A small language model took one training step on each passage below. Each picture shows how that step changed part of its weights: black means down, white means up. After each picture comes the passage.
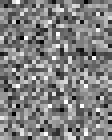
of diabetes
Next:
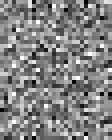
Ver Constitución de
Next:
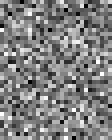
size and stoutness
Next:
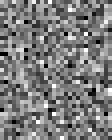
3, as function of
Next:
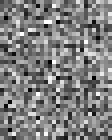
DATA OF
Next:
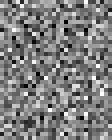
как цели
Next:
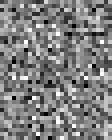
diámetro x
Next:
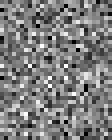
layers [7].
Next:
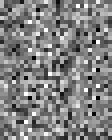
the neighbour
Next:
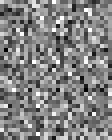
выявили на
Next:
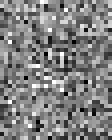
education system in our
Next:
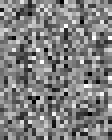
només respon a
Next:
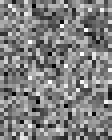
physical education
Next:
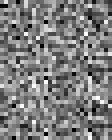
barriers between the
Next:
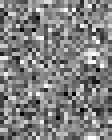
Educational Research*,
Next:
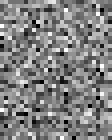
students accomplish
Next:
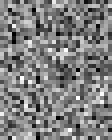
miy zarar-
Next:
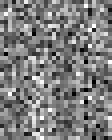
независим от
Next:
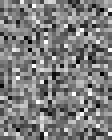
with a tendency to
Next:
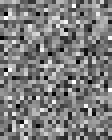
thus improving
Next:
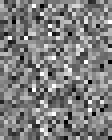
first routine
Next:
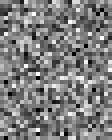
and ethanol were
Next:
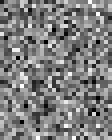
In this paper,
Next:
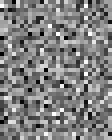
processes, which has
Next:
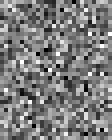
a gravidez
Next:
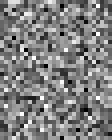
privacy as a
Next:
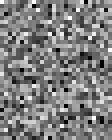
electrode the lesion
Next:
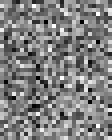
and manage network
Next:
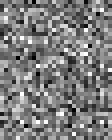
Another study investigated
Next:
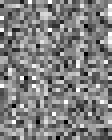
reflected from the
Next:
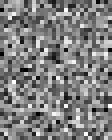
Proteus spp.,
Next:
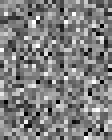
*Aborto e
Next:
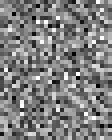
chitosan to 19
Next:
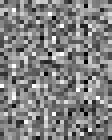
were calculated using the
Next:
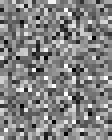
combined electrical
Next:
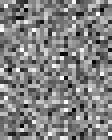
values and the derived
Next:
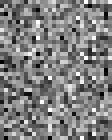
de garantir
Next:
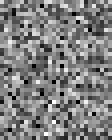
lower temperature.
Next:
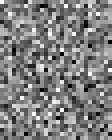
to learn, as they
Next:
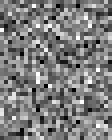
boshlanadi" -
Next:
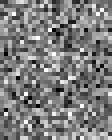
used in eye
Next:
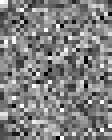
a choice of the
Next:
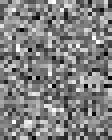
analysis in deficient
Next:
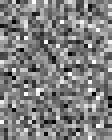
and this latter need
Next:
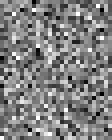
legal framework
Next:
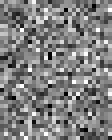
the protein 3D
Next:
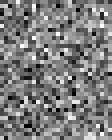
en eerlijk
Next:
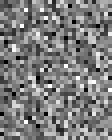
ularning bilish
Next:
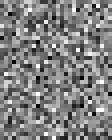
Dissolve in
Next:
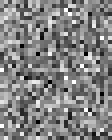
оид ишлар
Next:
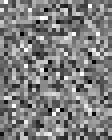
var blant de
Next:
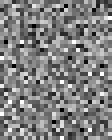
likely they are to
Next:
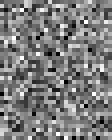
por exemplo,
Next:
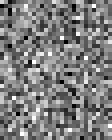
fields. In this
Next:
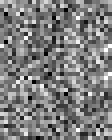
(red signifies higher
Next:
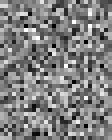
У цьому
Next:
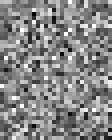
used to determine the
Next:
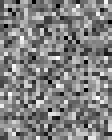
is indicated by text
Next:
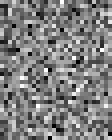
image matrix I
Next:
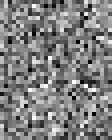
Z_n \times
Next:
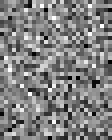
Nacional. Com
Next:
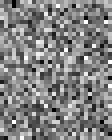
default: true
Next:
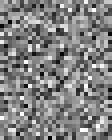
a range between 3 and
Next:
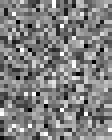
fulfillment that
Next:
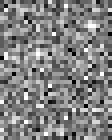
la Educación:
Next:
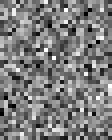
tão pouco
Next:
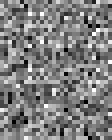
15 HessHG,
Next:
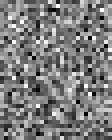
trace element contents
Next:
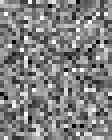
the Andijan and
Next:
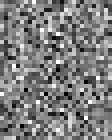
este prezentat
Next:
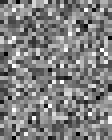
su principal medio
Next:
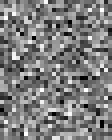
va hayotiy
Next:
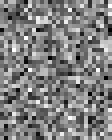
– bu klinik
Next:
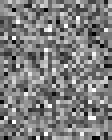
these two reactions is
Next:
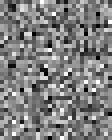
As one respondent
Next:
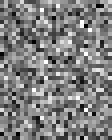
absence of a
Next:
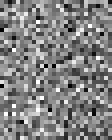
into: Luminal
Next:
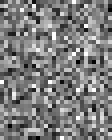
the mineral sand
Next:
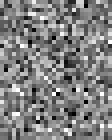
upaya untuk
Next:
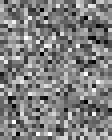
80 for males
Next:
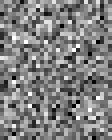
in the loyalty
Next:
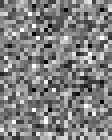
модар дар
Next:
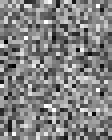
Differences in
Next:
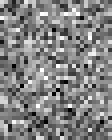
water cycle
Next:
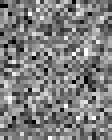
the schedule.
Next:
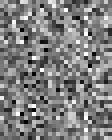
test beam facilities
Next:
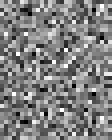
homogeneity test
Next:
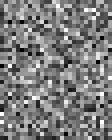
entire surface
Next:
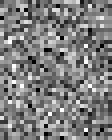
a contestação, por
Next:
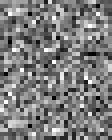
² H Tor
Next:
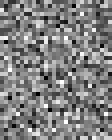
need improvement. The
